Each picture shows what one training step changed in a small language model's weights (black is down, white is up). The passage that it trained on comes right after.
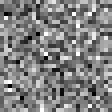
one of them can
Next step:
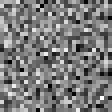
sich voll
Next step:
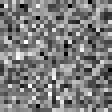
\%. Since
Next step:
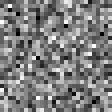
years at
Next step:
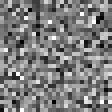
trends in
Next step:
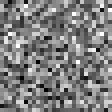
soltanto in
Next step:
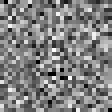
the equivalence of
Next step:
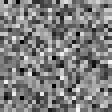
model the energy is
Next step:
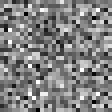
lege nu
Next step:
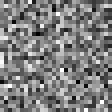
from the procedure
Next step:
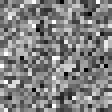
ularning sonini
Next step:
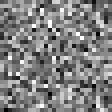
va qishloq
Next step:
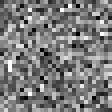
U moet het
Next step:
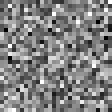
the first term
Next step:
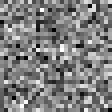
then in living
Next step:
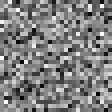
respective properties have
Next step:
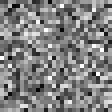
have multiplicity at
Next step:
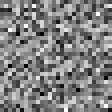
where $\mu'$
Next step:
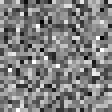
(Figura 2),
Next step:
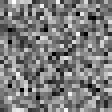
The authors then
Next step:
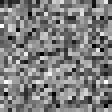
$\Ha$ line
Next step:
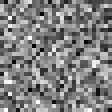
the vector bundle
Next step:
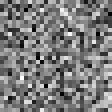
(T \times
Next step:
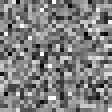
function. A similar result
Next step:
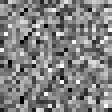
all the $\langle
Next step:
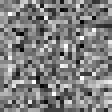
focusing in
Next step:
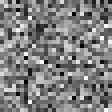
$$ Under
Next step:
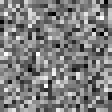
at vital point
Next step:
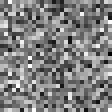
a framing
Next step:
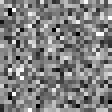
situations in
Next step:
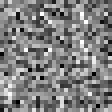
Banking in
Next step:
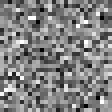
transitions in
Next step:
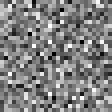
the vertex weight
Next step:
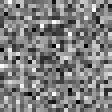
connected to a
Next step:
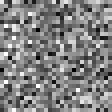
and idler), and
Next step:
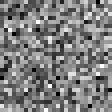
we have shown is the
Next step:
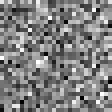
do AVE em
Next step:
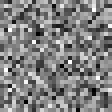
of the curve
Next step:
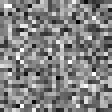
x 3). Para
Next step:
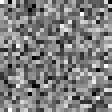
et demandes.
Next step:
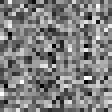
be interpreted as
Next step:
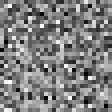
is almost
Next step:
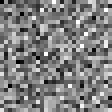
This also helps
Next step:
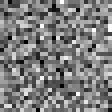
It is only by
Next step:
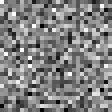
a topological
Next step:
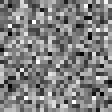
results and proofs}
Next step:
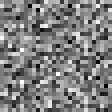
as well as the
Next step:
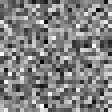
waveform will
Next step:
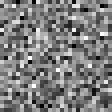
the UVES
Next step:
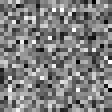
based method.
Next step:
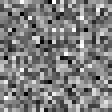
and its Robo
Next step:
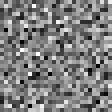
depend on $T$
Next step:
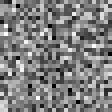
cone points and their
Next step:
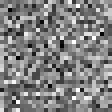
phase emerges in
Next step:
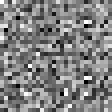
be a group generated
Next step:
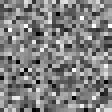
of $A$ and
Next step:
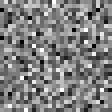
Since $X$
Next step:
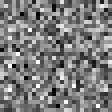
to the WS
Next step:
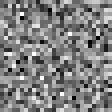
if $m \le
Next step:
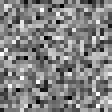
drawing on
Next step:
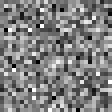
in the cases of
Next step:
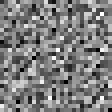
nothing can be
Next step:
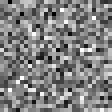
apply classical
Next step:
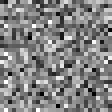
large number of time
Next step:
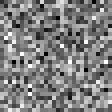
a quartet
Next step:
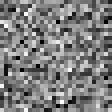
$\rho $ is
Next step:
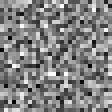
realization of the
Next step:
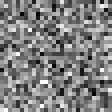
to the class of most
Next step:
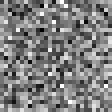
recently used
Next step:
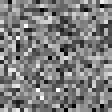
Elements to
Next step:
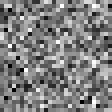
the expression for
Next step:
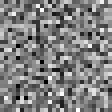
measures for the model
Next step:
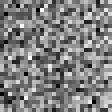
we can write
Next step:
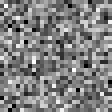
model. A field
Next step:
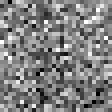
yang dihadapi
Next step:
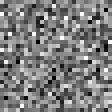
k$, satisfying
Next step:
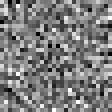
da conexão
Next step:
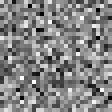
*where $c'
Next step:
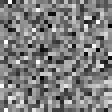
case exotic
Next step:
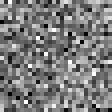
en otros
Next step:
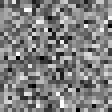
introduce the functions
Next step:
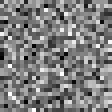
Jednym z
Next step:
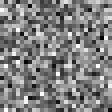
conforme con la
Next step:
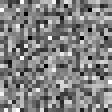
main features of
